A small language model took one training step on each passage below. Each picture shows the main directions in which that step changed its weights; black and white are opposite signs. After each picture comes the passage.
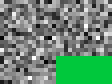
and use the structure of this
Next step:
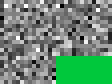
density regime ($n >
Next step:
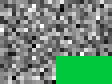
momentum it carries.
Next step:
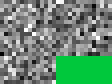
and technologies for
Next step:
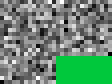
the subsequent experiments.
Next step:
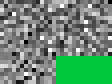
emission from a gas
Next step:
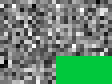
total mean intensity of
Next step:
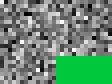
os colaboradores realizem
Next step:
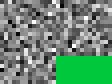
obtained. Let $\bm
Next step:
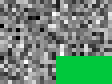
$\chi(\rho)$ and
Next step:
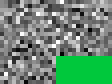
either $h$ or
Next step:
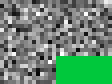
runs \\ Data
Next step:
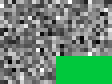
same as in classical
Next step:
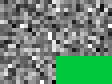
shown. The initial state is
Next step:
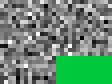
end of the planetary
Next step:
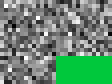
magnet equipped
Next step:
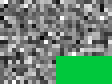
a distribution of diodes with
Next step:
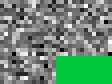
test these ideas. In
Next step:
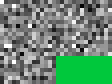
up to be at least
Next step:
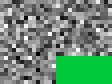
the suggestion originally
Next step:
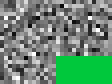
=\ell (\ell
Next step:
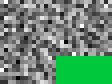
a large gap between these two
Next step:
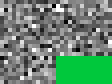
gestão social,
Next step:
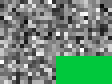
the total length of the
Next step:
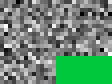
that enables us to
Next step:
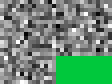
the statistical noise decreases
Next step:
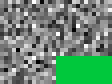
respect to main channel if
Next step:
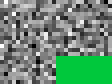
the Galactic disc
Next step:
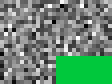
mesmo após a
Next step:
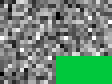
NV is in the
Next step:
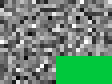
belgilash uchun
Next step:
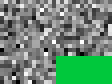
\affiliation{Department of
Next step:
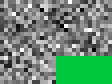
muayyan makon
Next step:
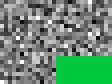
evitar tomar parte
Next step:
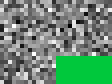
médico antes de
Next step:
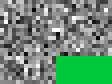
dari penjual bahwa
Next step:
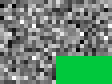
Department of Management
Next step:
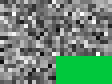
most achieve is {\it
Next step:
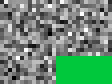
that the space lift could
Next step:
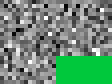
Within WKB
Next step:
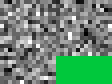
insentif berupa
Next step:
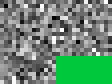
the Gkeyll simulation
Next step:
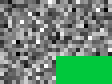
bounds for cosmological
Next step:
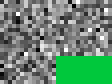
durante febrero y
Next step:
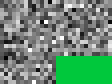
de ancho. Sin
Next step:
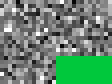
A rigorosa
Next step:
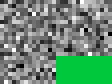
pedestrians on
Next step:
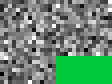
only cases where one of the
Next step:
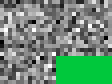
виняток із
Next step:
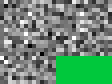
above is a possible form of
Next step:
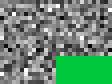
of the emission and
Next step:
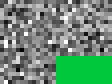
layer corrugation
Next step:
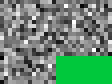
respectively. The second component
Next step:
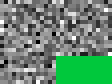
given several examples of
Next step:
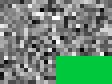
levels increase by a
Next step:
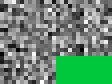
out over the whole
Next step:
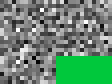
candidate sources which are
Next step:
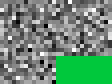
correlation techniques respectively. We
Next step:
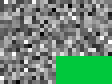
to be investigated. The
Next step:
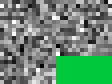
the computational box
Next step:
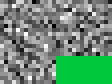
is difficult to
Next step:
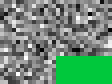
furthermore, correlates
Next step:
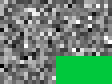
Shu sababli
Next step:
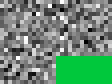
hokimiyati organlari
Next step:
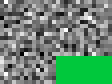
AI is linked
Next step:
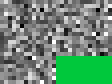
ground state is larger.
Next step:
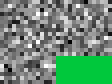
from short chains
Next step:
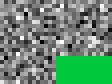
estimate of the temperature of
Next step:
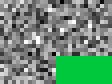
esa aloqa
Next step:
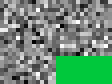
for samarbejde
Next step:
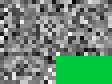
1$, this leads to
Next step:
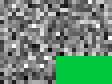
nature of the problem is
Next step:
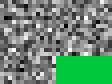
of Mathematics and
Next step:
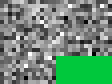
rotations of the
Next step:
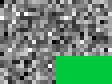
como o bem digital
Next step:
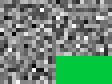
electric (magnetic)
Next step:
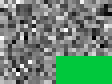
Для снижения
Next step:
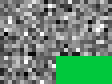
into a tensor product
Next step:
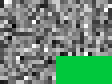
and in this letter
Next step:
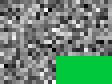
fortes pressions. Le
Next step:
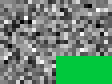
all target stars are
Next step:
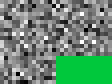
the statistical correlations that
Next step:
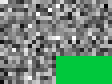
for $N_{\rm
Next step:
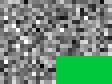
turistlarni jalb
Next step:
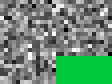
the Namangan region,
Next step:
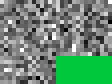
random waves. This model
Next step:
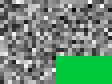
role of consonants
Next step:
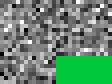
covered in this
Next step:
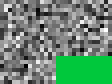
are made to the transition
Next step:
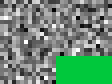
from 0.7 to
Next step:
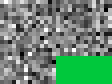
and logarithmic
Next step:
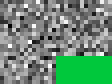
including fast-roll}
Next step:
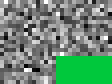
alegere între
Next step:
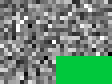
und täglicher
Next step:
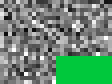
qılıp men
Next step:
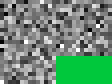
1$ may be introduced
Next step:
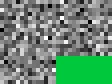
bright and dark states are
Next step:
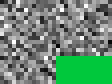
Class I sources
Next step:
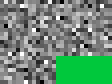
a branching ratio which is
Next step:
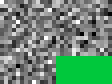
- Glickman,
